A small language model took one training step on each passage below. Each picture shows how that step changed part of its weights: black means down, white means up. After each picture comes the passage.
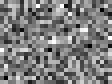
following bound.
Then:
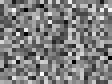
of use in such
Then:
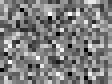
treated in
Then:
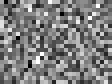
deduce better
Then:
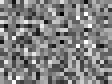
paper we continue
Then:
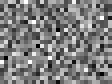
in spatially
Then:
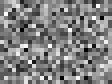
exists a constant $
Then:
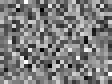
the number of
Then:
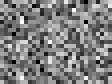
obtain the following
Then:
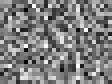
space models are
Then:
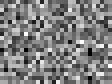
in it.
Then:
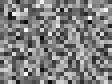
the metric on
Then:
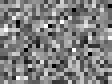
Since $\ker
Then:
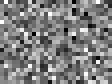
satisfy certain
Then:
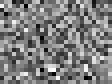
the identity.
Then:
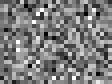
Assume that
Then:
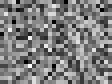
such that for any
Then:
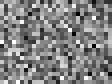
be a positive continuous
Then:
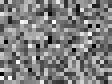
shows (see
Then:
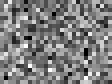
class while for
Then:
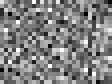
than} a
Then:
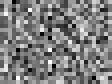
then by Lemma
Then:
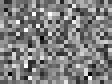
the one in Section
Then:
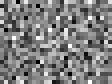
Usually the
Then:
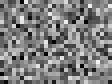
fields: the
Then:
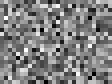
better under the
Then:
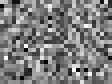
and then taking
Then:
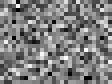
that if we
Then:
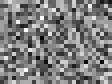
the complete graph
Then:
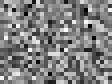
iff $\gamma
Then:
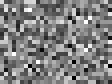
base for closed
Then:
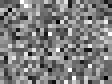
any $n
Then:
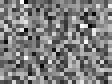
the realm of
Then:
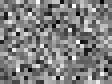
of a similarity
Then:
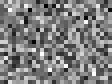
we may assume that
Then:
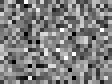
of $w$
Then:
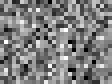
, \qquad
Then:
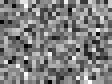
cover $P
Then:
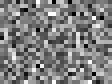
applications which
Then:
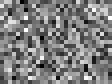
the path space
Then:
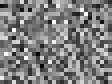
the primes
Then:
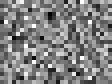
hope our
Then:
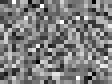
so trivial,
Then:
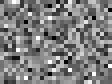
We then apply
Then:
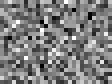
the Rellich
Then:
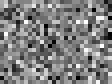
complex graded by
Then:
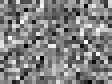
of putting
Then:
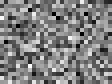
q$ are positive
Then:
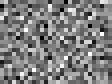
the highly
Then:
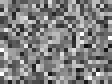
differential operators on
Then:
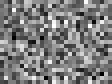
it is the
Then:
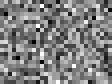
we can finally
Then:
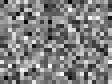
& Prime
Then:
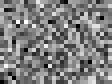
and (iv)}
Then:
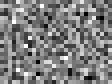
is that all
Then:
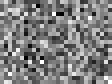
method described in
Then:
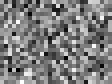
Veech group
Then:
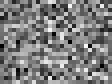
3$ finite groups
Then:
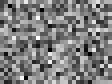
call the equation
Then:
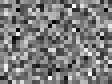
different proof from that
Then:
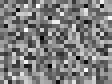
the vector of
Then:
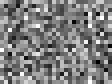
those of
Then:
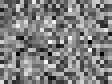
B)$ as
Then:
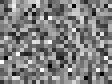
use strongly the
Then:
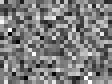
shed on
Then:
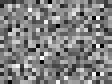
disk in
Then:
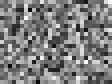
generalises the
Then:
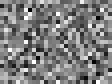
studies in
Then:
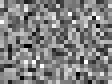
are planar
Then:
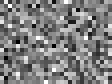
\leq t
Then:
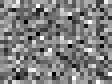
Suppose there exist
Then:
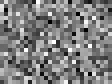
a view $$
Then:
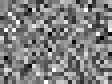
\ell | d
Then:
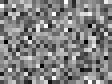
is easier
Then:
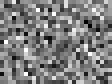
is clear that
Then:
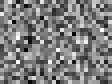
of the following conditions
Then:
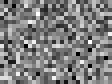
$F$ is
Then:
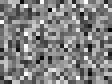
\\ Proofs
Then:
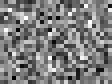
cases which do not
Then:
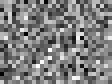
parameters, the
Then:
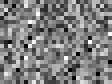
$R$ has
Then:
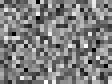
us consider the
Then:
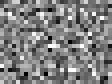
representation} (or
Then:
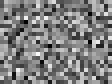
and those that
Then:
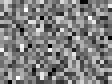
equation in its
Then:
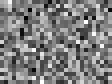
we have to show
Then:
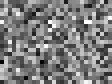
and, by a
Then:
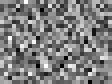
the highest
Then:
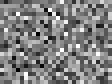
focus has
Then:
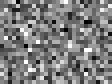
that $J$
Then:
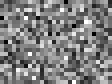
have an isomorphism
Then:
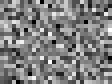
times the number
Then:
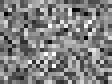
\; \subseteq \;
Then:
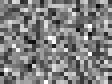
\partial =
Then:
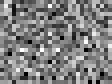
point is the definition
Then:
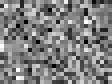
Therefore, it
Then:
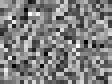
dx +
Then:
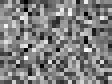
the model category structure
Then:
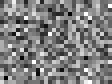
this paper we
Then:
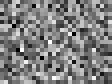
part of the
